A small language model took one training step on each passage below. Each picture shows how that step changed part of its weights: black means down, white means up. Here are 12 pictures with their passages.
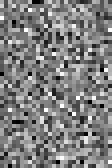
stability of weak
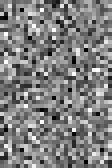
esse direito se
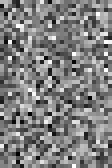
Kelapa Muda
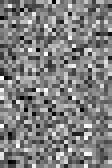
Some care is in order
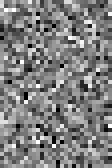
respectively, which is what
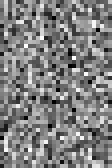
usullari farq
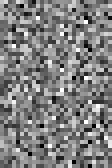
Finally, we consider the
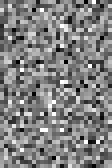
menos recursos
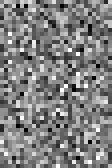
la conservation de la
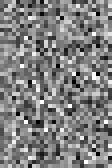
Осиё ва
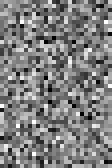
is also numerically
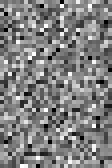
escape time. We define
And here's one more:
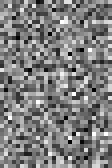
is operator convex and $
